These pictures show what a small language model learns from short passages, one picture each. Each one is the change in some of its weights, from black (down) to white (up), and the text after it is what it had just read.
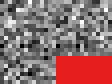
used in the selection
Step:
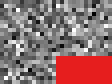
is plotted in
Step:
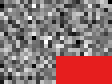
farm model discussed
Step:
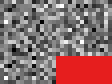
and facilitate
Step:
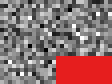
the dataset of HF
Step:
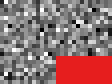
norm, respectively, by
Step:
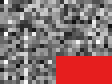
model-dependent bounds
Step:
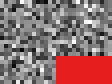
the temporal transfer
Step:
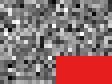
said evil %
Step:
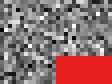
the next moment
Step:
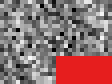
term is not a total
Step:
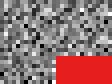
models. ##
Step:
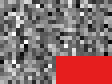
is a parallel
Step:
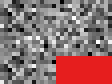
However, the production
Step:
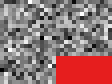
enable video
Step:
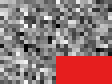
space, and let $
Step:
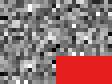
the sum of two equations
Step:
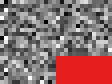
the Hyrcanian
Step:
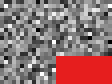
even professional
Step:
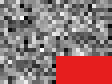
3}: The probability
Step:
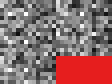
SM, SE and
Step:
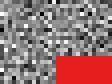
Epidemics in
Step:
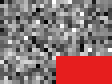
and control 5.1.
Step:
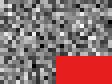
In conformity with the
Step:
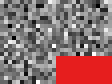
exponential number of
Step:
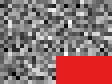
seemed to be
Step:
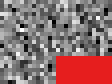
$\mathbf B$ if $
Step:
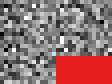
of Sadakane
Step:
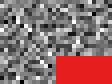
{Lally} J.,
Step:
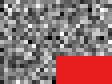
calculated T; Tth
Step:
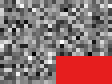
network modifications
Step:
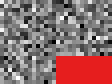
Perturbations by
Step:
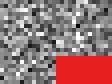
areas of information
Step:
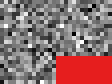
fractional integral
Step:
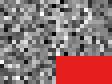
\end{align} As
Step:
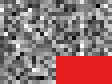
procedures can be
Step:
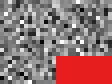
$V$ and $\bar
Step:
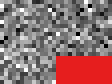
any other, nor a
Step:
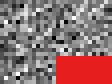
puts students in
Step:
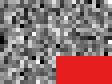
'there is no
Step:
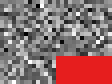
dynamic spectrum of
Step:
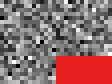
good changes so the
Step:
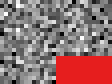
of the NWFD
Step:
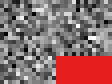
projective admettant
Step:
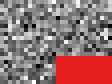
motivated by your
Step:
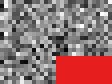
closed geodesics
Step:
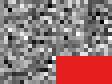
but also because of its
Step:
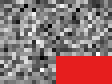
focused on the
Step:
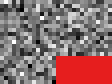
regular grids
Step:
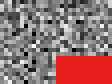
sticky traps
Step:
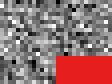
brown spots
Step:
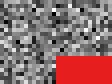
catalogue at
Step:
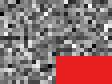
scholar who
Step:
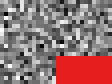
, \end{align}
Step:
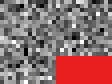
the arcs in
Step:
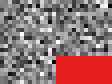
value problem for escape
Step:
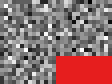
should be as small as possible
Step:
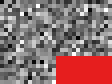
results in binding
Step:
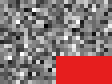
base tables by
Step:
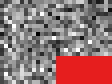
it remains to show that
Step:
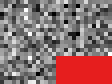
hhrs of
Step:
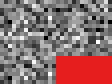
comparison of the
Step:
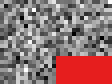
data and drafted
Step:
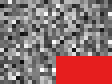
(either in the
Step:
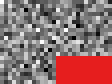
In this paragraph we will
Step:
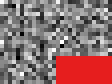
partial educational
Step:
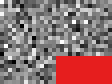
cultural tool and
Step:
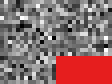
main mode when analysing
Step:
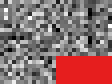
government of
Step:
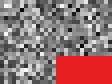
focus on complex
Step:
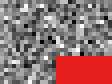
H/He Gas
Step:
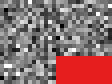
as primary factor,
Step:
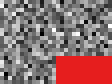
of “the
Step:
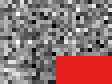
This is partly because no
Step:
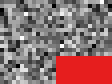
hash function), we
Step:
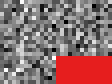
basis vectors
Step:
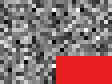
catalogue of
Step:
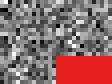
in double parton
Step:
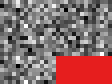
by a modified form
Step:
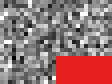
West African
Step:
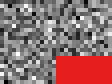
calculations employing
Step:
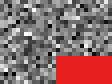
unique smooth
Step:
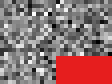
films based on
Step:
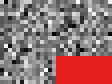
been conducted to
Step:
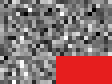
this algorithm. To
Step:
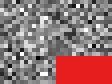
pdf and not of
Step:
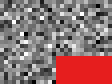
list and predicts
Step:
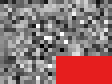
scalable spectral clustering
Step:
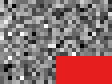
more chaotic in the
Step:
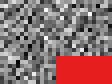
x$, as long as the
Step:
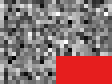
Imposing symmetry
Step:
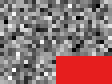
the effective exponent
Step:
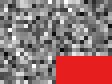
written from equation
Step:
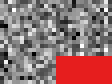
samples from four
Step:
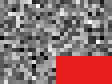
is the temporal
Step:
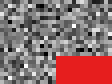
the training vectors
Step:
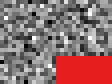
be able to generate
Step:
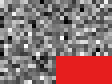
less, it will
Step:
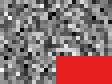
of the $RI$-
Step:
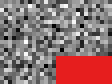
Collaborative data
